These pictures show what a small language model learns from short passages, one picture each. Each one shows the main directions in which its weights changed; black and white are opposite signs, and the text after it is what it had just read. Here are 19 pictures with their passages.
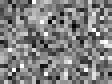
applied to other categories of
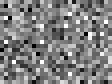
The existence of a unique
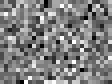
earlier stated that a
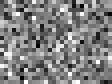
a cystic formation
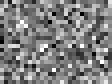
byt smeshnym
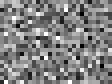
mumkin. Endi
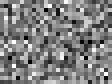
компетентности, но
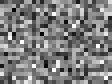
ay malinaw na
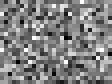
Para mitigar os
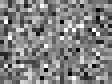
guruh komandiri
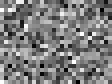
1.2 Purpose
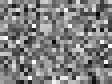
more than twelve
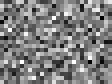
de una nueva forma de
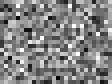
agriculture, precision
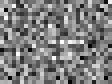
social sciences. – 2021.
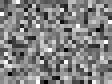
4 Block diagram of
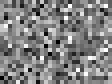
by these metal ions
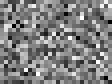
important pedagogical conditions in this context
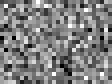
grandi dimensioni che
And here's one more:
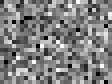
незважаючи на
